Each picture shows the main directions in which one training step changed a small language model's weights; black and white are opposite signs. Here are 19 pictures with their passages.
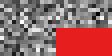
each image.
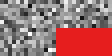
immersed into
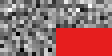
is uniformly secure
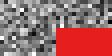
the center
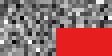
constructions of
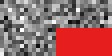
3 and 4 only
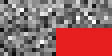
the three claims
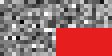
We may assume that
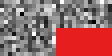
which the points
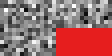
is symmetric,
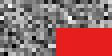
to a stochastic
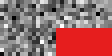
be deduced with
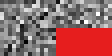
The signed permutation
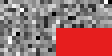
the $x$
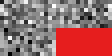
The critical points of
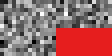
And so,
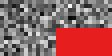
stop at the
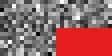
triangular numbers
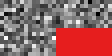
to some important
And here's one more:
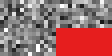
\beta \in
